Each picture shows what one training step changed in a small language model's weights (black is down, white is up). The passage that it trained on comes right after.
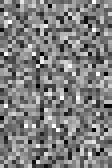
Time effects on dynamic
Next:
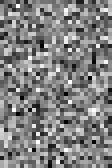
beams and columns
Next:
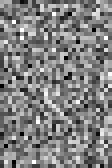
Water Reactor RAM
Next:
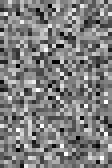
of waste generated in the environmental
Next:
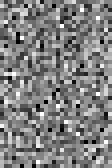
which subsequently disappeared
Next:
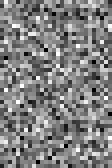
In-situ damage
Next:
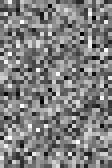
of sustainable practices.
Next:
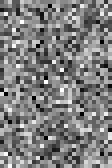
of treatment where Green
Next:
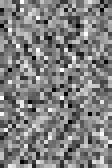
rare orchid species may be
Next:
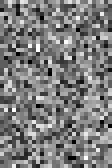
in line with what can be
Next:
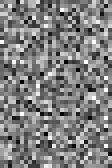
and Manasa M.
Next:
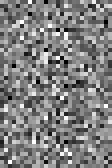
Conference: Sociology in
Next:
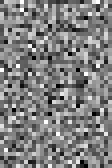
University Hospital,
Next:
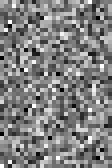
rig. Produced
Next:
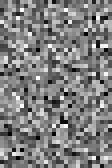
condition were studied and
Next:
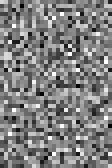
Manage DR Events for
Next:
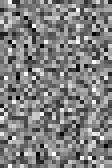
towards DL impact on students’
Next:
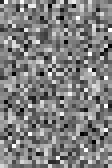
P., Lemanski,
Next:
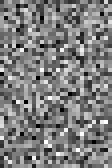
that hinder efficiency and
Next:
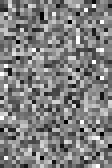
be possible to request data access.
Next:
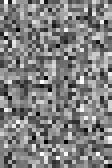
Insect Biodiversity and
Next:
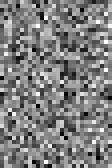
disorders characterized by increasing
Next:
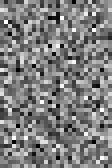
and Copernicus users
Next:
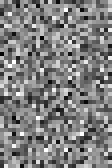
diffraction make, UK
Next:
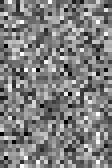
with an emphasis on
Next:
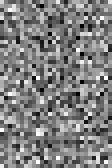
of solutions (ii) and
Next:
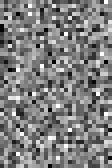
left margin preserved
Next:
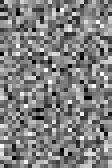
and original vegetation
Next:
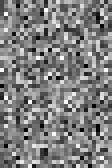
output layer before adding
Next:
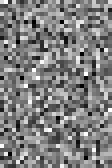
a current is induced in the
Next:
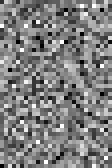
for individuals to continually refine
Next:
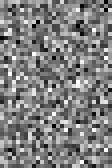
one affiliation, these should
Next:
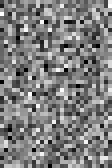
the shutter and to the
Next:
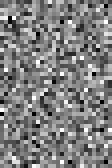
histopathological examination
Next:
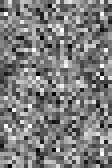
of deletions of similar size in
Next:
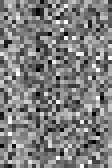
are ray matter, white
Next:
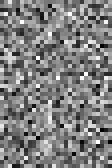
of coronaviruses.
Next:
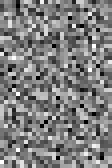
efficacy of the training program on
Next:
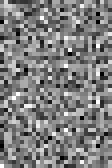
more accurate topical representations lead
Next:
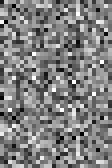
requiring advanced
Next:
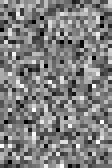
doit pas seulement
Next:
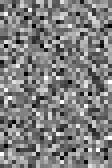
is obtained from the HR image
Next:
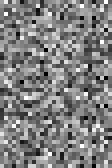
Institute of Medical
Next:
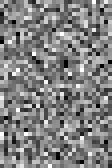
We found that information searches by
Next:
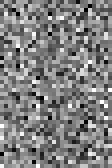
found in Mali, Niger,
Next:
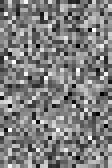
the complex number to obtain more
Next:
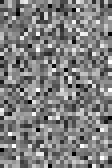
the other's pain but we
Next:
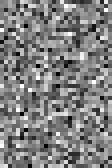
present study. - The authors
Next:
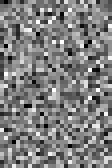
mass belongs to
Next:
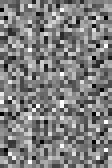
age group patients indicates that
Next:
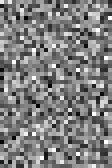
Index SMTP
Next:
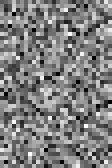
2.1. Motivation
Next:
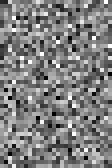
A photo quilt in
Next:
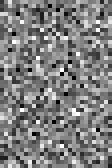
for the stimulating effect on
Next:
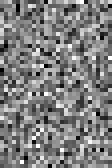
resources they used and how they
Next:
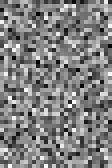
analysis was conducted to examine the
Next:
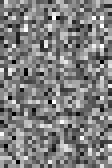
the knowledge of pregnant
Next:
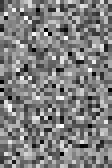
sodium was given every
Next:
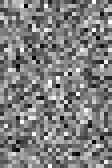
Raphael Mendes
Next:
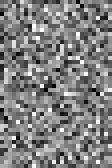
It probes open ports to
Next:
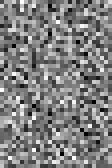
L. has been widely used
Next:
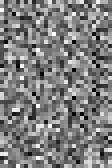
in their andrological
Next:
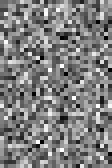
paper, the implementation of two
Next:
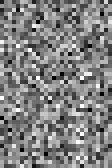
found that the specific growth rate of
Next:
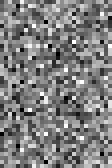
In general, the presence of an
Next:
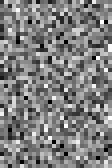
at the head of the TB
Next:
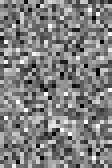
reflecting planes (except
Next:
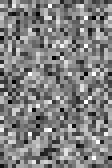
abstracts, followed by
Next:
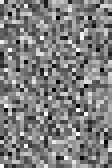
appeal of the characters.
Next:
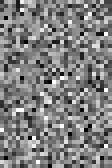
mammography and
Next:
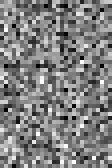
research communities (research
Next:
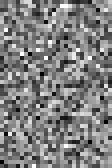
works. The method's training data
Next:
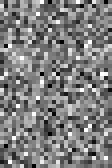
milk protein yield
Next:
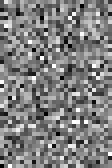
and insulin resistance
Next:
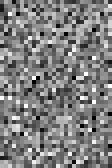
value creation and employment generation
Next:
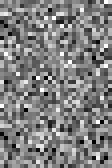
levels of refinement differed by
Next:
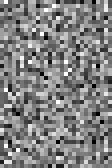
Assessment Techniques
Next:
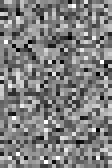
and evaluation of impacts,
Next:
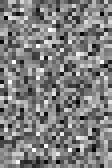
was built from just
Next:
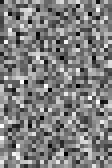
it to our point of observation.
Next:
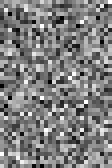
achieve the threshold
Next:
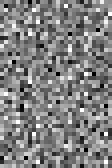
Not (DPVAT
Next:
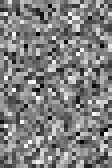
of conditions under which the melt
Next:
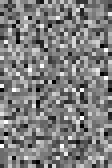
spores of the green
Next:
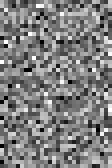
passive components. The
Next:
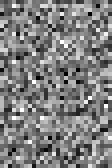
Key Stage 5, particularly
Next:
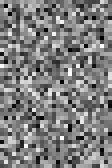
hợp ba
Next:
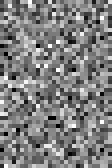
hole in solid materials.
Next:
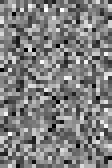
251. Of all these
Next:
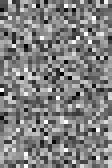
material property charts. The
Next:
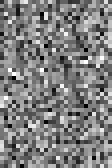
the prevention of early
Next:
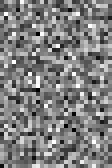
collaborate to have an
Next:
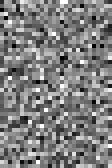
national liberation and
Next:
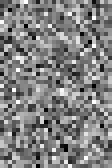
work we draw conclusions
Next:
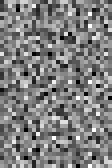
side (e.g.
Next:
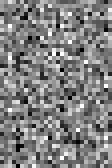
between Subcubes in a
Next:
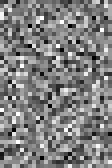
BPaaS design. It
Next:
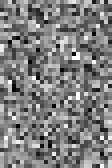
of Disaster,
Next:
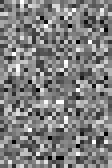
CDM with possible application in
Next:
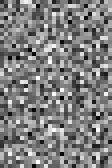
mass. The yields per
